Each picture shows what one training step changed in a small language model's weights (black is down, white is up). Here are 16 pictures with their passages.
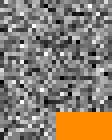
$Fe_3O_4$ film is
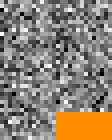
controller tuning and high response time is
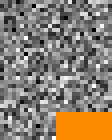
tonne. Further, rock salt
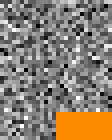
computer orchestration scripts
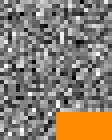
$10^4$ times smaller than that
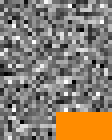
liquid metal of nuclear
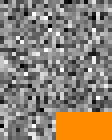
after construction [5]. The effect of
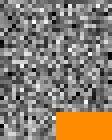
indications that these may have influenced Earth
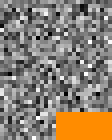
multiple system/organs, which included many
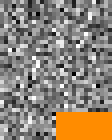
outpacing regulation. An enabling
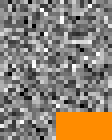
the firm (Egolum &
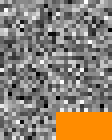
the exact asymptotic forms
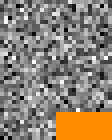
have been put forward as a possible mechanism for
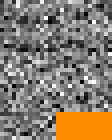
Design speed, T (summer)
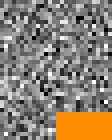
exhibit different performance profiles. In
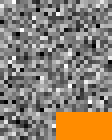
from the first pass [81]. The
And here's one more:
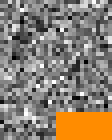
derived from the best-fit
